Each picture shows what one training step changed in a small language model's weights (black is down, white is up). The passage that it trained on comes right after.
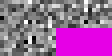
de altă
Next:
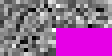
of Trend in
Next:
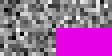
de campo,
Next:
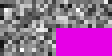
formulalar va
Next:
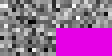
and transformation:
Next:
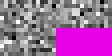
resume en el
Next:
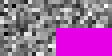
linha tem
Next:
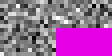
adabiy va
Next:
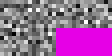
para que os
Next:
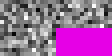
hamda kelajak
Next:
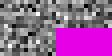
presentations on
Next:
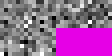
and Computer
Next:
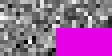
de las grandes
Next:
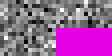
será una
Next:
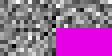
A amostra
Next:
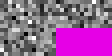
se relaciona
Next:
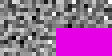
Also, the
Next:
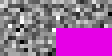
A partir del
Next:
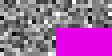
dekat dengan
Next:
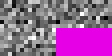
untuk melakukan
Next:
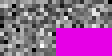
temperatura em
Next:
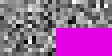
de pensar
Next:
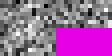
em pedra do
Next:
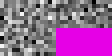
a intensidade
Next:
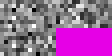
be separated
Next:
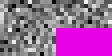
nazar mazkur
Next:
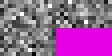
de acordo
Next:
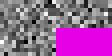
la educación
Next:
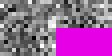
kelib chiqadigan
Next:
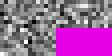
salgadas sendo
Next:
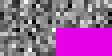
the general
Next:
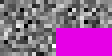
дела в
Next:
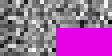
contrôle de
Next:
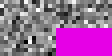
de um processo de
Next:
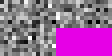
según el
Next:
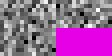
că comportamentul
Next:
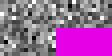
na temat
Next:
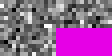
- медь
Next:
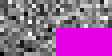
el agua
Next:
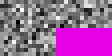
par dana
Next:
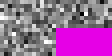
de las relaciones
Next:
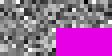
ans. Les
